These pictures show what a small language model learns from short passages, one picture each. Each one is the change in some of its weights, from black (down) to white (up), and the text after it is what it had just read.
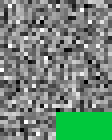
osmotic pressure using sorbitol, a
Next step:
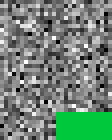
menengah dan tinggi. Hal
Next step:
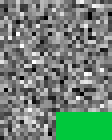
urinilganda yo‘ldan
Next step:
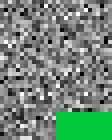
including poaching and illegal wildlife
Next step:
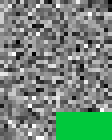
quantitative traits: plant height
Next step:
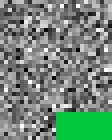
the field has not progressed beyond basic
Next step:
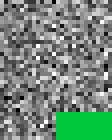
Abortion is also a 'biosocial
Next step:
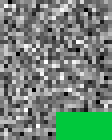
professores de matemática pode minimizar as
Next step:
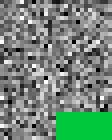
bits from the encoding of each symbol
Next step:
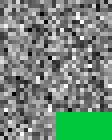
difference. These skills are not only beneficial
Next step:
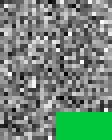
los mismos en la cavidad visceral
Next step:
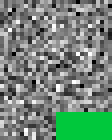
walls and the particle-based Direct
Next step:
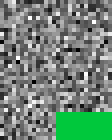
ano de experiência. Com cem por cento
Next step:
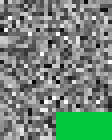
as diferenças quanto ao uso da
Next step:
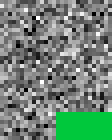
jeito que interpretou e que efetue
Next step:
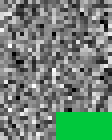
nanometers average size, randomly
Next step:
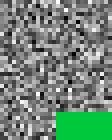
como epígrafe de este ítem
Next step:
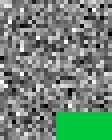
earthworm from different treatments. The
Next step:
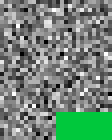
tavsiyalar bor, xolos. Har
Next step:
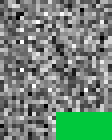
none"> – здатність
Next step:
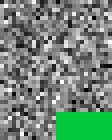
ratio of net interest income received
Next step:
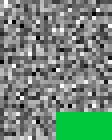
doar a organelor interne ale
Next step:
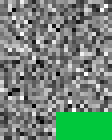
tanishtirishini ta’kidlaydi.
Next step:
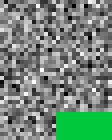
yaxlitligi tasvirlangan.
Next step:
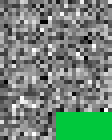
THE DIGITAL ECONOMY.
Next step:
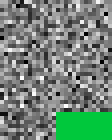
of Science and Technology, Palapye,
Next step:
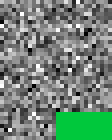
Stojanka Đurić,
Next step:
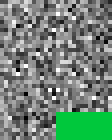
Зиуатдиновна BUDJET
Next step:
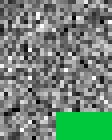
BUS (breast ultrasound) image
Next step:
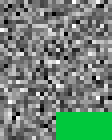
41–124 % relative to current economic
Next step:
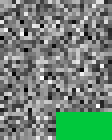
can be seen from this general table, the reaction
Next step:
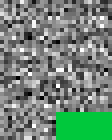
make moral decisions of young people.
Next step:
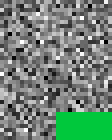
durante a pandemia, os
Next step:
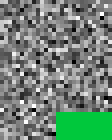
numerically by Pathan et al.
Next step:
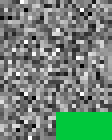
1 / Відп. ред. В.
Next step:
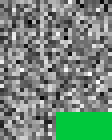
criança e o adolescente e de
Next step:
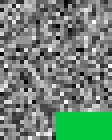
and SF 9 (right). Data is taken from
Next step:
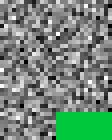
are several different methods between our research and the article
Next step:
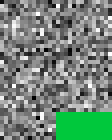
de la Dirección General de
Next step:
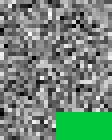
as a part at most twice. Our first
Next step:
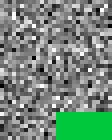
a promising way to unlock the value
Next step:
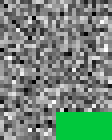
son propre savoir en interagissant
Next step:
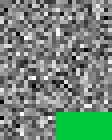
igen. A Gazpromnak
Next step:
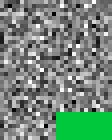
пациента, страдавших
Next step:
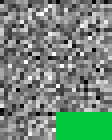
de uma higienização adequada dos
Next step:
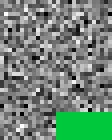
followed by ether and dried in
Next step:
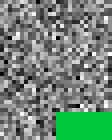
four presents the results of the analysis and
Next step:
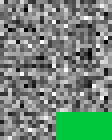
دیگر وجوه
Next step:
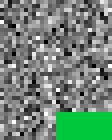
на їх спорудження було
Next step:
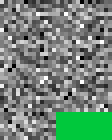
قبة مزخرفة
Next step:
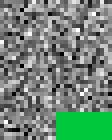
For citation: Struzhko N.
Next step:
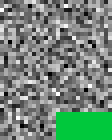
asl maqsadlari nima
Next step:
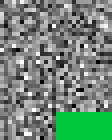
increase, the loudness of the voice will
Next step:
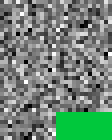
CA de mama, houve alteração
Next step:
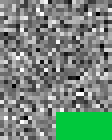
violent, offensive, or
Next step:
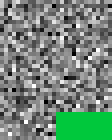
different kind of skills. Because in
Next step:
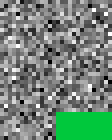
introductions which he kept reserved and
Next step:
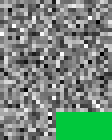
issues, lexical unit, specialized
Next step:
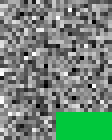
qog'oz va karton bilan ishlashni
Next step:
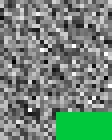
и пресуппозиционных зонах
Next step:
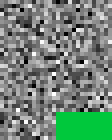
et al. ; Uzhhorod National
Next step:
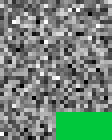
ChatGPT, siguiendo la
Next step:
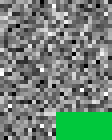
to customers. The service's physical
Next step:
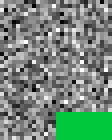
as quality parameters are concern more fat percentage
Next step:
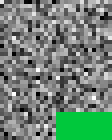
ganar entre otros premios una
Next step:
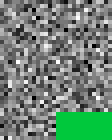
takomillashtirishga qaratilgan quyidagi
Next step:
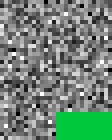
tarzda qo'yilishi kerak.
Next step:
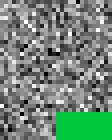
de les vocals nasals en la
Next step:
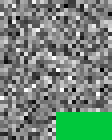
с помощью трёх
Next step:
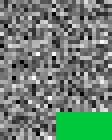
статистика показали наличие
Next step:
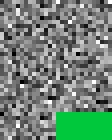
programas de formación de educadores deben contar
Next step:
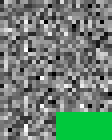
SERIALS DIRECTORY
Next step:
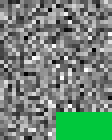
Biofertilizers such as microbial
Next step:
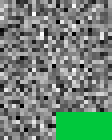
intelligents et l'utilisons
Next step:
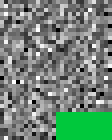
билан катта шуҳрат
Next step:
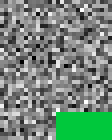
real implementation limitations could occur. To work around
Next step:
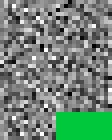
с отцом, родом,
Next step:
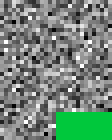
a developmental vector. A professional and
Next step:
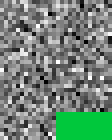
lichens inhabit over 10% of the
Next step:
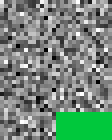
controlling, and the working methods have often
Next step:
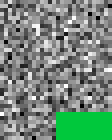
period it is formed and its intensity from time to
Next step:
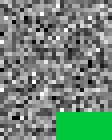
san'atning emotsional-semantik
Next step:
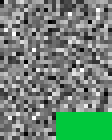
Ilmo. Sr. D. Benito
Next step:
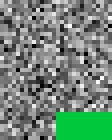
assess respiratory symptoms and associated factors
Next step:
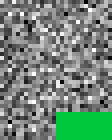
enviar uma peça de informação (por
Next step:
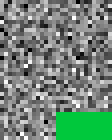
been achieved. In this work, four
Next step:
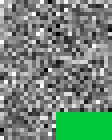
one PCS 1900 frame (eight time
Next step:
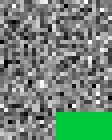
of postoperative complications and disease
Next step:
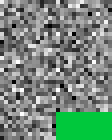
tenglik tamoyillari asosida
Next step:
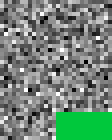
problematic situations, developmental education.
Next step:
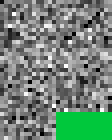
**Revista Ciência Plural**,
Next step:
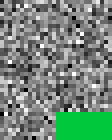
Characterization of LBC (a,
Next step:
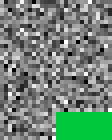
after renal damage. accumulation
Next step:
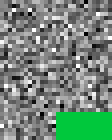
fasting serum Magnesium levels,
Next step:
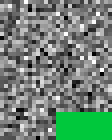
Science and Network Security,
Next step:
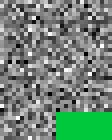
na seção dos elementos estruturais.
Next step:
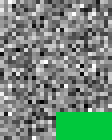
and accountability in financial oversight.
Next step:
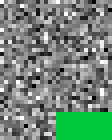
— periphery” for further analysis of the
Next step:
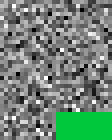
Каразіна, Харків,
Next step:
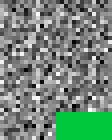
4) банк сирини қонун
